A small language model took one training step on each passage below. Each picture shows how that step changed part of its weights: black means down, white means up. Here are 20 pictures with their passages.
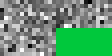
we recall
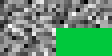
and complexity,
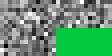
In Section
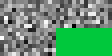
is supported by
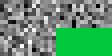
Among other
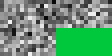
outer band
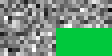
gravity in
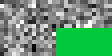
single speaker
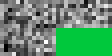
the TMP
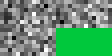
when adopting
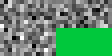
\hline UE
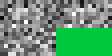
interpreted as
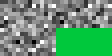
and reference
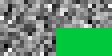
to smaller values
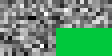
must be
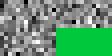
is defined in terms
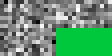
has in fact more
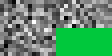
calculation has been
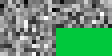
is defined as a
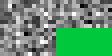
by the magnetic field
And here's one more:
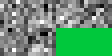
of perturbation theory
